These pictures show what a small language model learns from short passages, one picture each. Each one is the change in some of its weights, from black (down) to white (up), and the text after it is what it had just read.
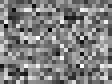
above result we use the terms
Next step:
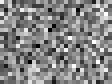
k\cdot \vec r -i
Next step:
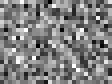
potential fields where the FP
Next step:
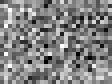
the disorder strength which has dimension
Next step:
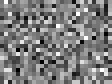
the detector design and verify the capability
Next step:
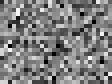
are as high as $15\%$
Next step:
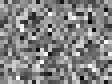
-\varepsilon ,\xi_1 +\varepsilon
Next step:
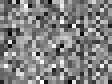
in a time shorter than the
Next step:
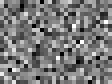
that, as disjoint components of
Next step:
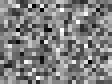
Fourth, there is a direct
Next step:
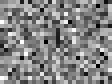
and we define the {\em deep
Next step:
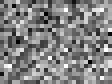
hydrogen atom. It is assumed that
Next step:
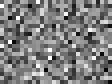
generally superior to other published mechanisms.
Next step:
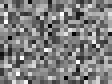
some difference operator $P_0$.
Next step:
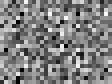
in $\TheAffBuild$
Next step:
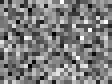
of propagation from the source:
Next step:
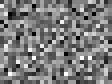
rescaling of the SM result by
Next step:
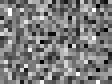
speedup achieved. The speedup increases
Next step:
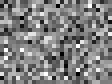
\end{equation} The rate of
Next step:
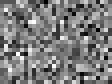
in Fourier space, derived a real space
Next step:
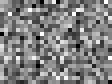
\gwparams$ . According
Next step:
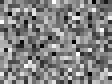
},\Psi \Psi ^{\prime
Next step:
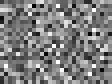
mutants on statements
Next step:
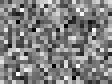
\hline CMB: lensing
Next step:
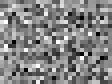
the scattering regime we are in and thus
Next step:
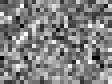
{ \chi_R \over
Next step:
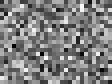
that $x \ler u$ and
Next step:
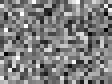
of positive measure, is there a good
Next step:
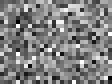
on the properties of the trace and of
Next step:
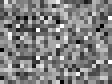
the dihedral group of order
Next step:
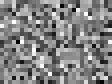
acting as if they were sources at
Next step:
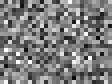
this, recall that the vector
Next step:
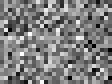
to $r$-band maximum light
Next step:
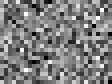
crystal sits inside a copper
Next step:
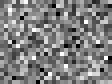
proportional to the intensity itself. Moreover,
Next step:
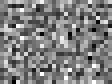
as whether a customer
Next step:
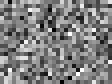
satisfies the geometric assumptions of this paper.
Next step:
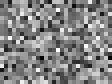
P.J. Steinhardt
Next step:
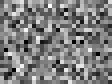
not add a template for the GeV
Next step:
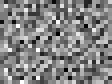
There exist $\theta=\gamma f
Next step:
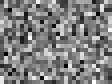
for Section 8 This section is served
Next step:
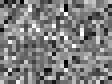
that consists of 4 annotated
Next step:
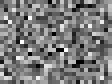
Technology Facilities Council
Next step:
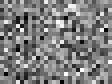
the details and implementation of the
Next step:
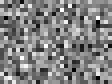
authors assessed the acceptable range
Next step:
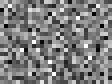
case of the following sharp bound on the
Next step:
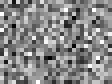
(e) PL image of the
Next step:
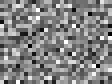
of an axiom, we did
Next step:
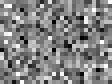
Features corresponding to O$_3$
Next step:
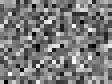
to point out the role of the calculated
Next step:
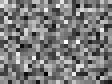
facilities used %% in the research
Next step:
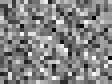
and 3d states of Ti.
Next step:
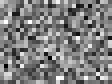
and force transfer, linked to the
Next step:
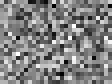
the range space is equipped with the
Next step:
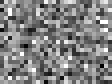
{\bibfnamefont {C.~W.}\
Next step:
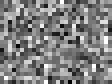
of determining the minimal length $n$
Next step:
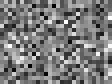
to symmetric arrowhead matrix by the procedure
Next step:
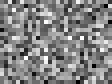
\nabla \vartheta_i \cdot
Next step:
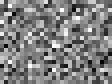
case when one letter occurs with greater
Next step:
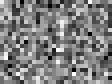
errands during my
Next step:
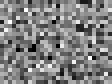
function $\psi$ belongs to the
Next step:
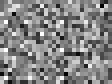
type I-II and BM type
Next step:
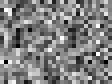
map. Thus, as $L$
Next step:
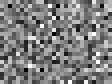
a mean $\eta$ on
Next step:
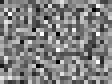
\lag$ such that $\orbit
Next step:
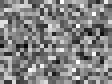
the hyperbolic plane $\Bbb H$ and
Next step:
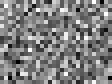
initial random state) is enough to
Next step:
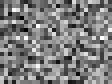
lemmas} \textbf{Definition
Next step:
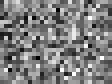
the Russian Academy of
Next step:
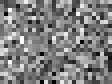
since their fast nature makes them collective and
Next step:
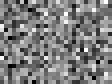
additional reflection about the vertical axis, to
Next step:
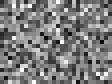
delay systems (Theorems 2
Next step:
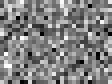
is the lattice dispersion relation, while the
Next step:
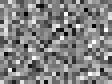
related to the limsup evaluation.
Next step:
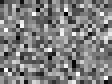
of absorption of energy is calculated using
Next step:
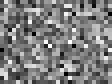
unique continuation properties of elliptic PDE
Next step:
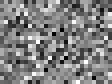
same $Q$-matrix manifold. The
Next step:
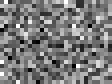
of optimal cloning, the overlap
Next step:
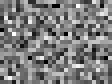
modules over $\mathscr{CW}$. Let
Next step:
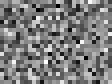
Hamiltonians of the rational degeneration of
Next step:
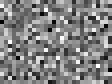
motion online faster) is available at the
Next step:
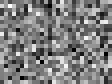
similar framework is currently in development
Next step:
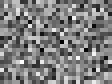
maze $P\colon
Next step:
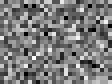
from the VTM,
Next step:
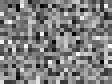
$\hat\B$-modules over
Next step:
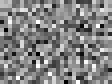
matrix $G_{nm}(\omega)$.
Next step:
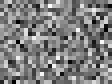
masses move on the same curve with a
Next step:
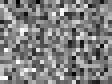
landscape conserve both local and
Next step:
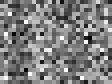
(2.6). We will also
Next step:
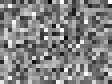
pentagram is obtained each of whose
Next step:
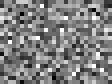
$300$ precise digits
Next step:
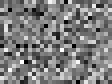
the constant value $R \to
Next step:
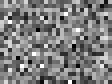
are the orthogonal bases aligned with
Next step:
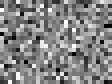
& {\scriptsize$-\cot2
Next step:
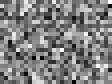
classical one due to Serre
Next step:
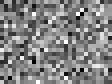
\). The configurations are shown from left
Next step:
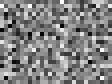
function is just a reciprocal of
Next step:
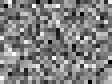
we discuss regular maximal non-integrable
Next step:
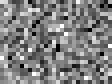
by means of regularizations with polyhedral
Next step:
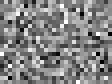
has length $m+1$, which
